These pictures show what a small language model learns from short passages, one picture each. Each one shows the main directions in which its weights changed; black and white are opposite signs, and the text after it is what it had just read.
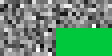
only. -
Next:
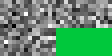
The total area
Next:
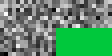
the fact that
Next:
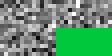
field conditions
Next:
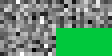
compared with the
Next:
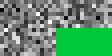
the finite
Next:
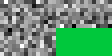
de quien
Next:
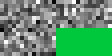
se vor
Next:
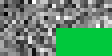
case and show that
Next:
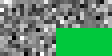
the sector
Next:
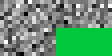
below the
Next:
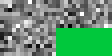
The animals
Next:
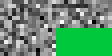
the same properties
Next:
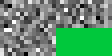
this, in the
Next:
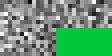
a hole
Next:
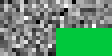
predicted data,
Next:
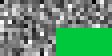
for a mass
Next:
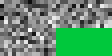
given lines and
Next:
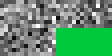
considerations on the
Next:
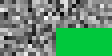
it is shown that
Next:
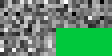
hasard de
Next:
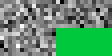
approach was later
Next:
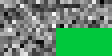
define a
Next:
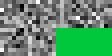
needs of
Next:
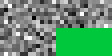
The cubic
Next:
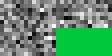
$\Omega$. The
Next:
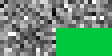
on both the
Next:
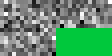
seen that the
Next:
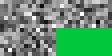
place for their
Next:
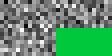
% \hline
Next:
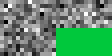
end users
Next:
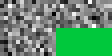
about HIV
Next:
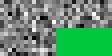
across all
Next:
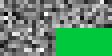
Note only
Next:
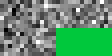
any input power
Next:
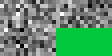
that arise in
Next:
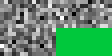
the AVE
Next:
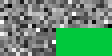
of tensor
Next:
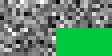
evaluation used the
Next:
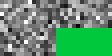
the signal
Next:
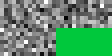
prediction with
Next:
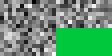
Fig. 2
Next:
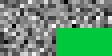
r. N
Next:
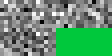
average results
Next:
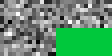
value problems,
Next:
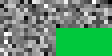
o aluno
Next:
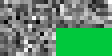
streets and
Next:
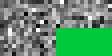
face à
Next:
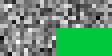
therefore consider
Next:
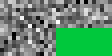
development of a
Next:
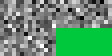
focus on
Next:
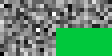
from a low
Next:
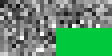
wave field
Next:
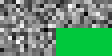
indicate a
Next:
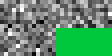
are developing new
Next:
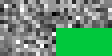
presented through two
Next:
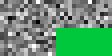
amount of
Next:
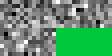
have become a
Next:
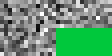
times the
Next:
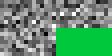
In order to form
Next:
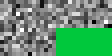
order of tens
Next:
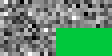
survey of
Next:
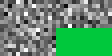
with the ability
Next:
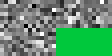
assignment of
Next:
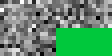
the case when
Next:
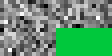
therapies for
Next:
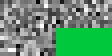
propre au
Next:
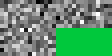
numbers of
